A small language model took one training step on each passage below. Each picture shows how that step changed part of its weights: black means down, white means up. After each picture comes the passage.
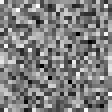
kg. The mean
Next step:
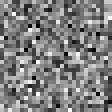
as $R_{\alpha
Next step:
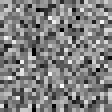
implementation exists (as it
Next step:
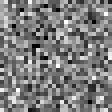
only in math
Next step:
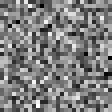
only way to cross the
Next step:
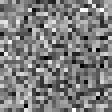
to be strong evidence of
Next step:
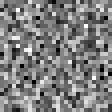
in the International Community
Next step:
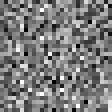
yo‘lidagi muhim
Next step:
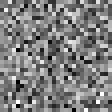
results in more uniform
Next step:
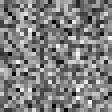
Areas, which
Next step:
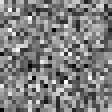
pulses, while the
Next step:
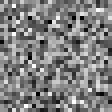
-2 \Omega
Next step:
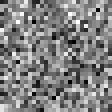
can be seen as the
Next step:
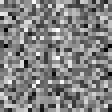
the corporate
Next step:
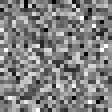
the same figure in terms
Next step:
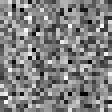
as objective cost function to
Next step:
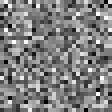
which is the responsible of
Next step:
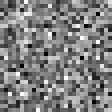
faol jalb
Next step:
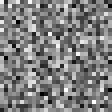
Influence: the
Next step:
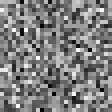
positive test organisms.
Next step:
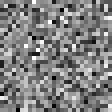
large. Setting
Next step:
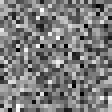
achieve a smooth evolution from
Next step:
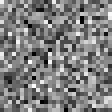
direction. Because the
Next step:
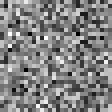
of fission barriers
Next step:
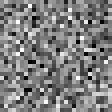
including sub-attometer
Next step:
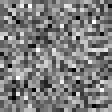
translated by
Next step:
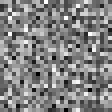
crude protein, and
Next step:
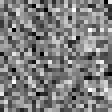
near future and within the
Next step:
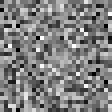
controls how long a
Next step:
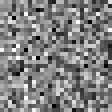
prevention, detection and
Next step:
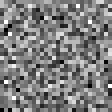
In accordance with
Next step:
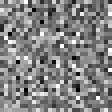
coordinate representations of
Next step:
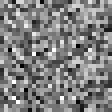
and layer $1$
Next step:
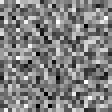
the temperature region above
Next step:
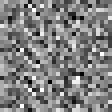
\qquad \qquad
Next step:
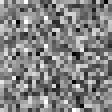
general final state results
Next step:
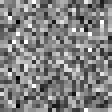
the study's objectives and
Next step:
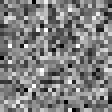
populacional de
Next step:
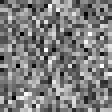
desafiando as
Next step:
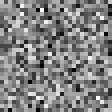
deviations from no
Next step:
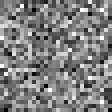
allows to increase the partial
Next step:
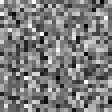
the creation of the first
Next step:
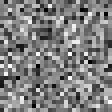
symmetry breaking as mentioned
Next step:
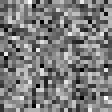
Marato, as in
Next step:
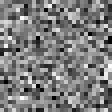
involves breaking down
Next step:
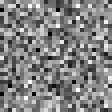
benchmark, the
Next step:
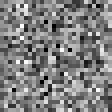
olish darajasini
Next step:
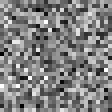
process. In line with
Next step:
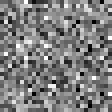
nazardan bola
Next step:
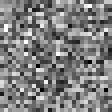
is more difficult. The
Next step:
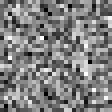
River State Population growth
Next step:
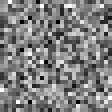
that produces a
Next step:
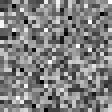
darslik bilan
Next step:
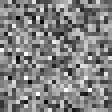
or even identical
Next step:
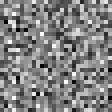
production facility where
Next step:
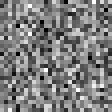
derived by Coleman
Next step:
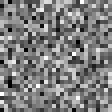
в связи с
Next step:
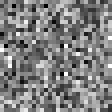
de comunicação
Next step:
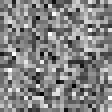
and future generations.
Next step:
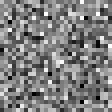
30 років,
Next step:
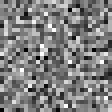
recorded as day 0 of
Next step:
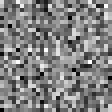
by the loop
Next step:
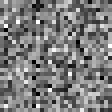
and so on successively
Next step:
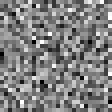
in this sector of the
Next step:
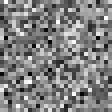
that is driven by
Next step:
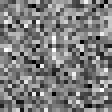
past adopted it and later
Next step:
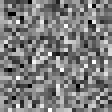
позиций в
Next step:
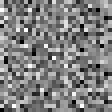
it excludes elements
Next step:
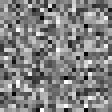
for the node structure is
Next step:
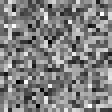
accurate range value. After
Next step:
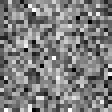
camp at Prashanti
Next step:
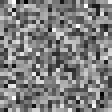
clásicas para
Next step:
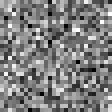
polynomial maps. The
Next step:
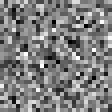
the ideal model uses linear
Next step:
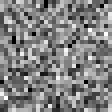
potential for the related
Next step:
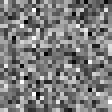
T_s \sin
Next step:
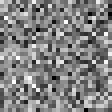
order to reduce the thermal
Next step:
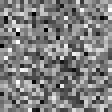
achievement is the explicit
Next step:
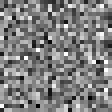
in part by US Department
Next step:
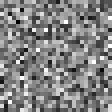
human in crime
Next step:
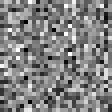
that sees to
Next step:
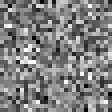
solving the equations of
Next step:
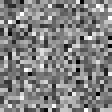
un ajuste
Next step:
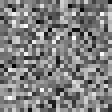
branch or specialization,
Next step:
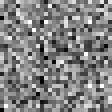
of the subsequent action of
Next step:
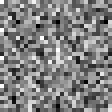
the transmitter the data
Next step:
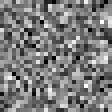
necessary for addressing both
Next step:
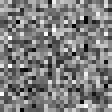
року, а
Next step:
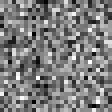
given by the dynamics on
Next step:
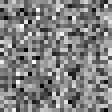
only measuring a
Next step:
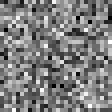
custos de produção
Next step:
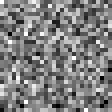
the illustrations and
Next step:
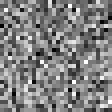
current with support at the
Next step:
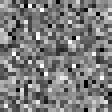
integrating the column density
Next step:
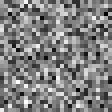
the conformally
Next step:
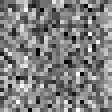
malakalarining individual
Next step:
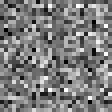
ce privește
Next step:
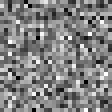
the pilots'
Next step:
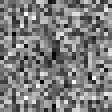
Dynamics, University
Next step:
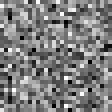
constant curvature
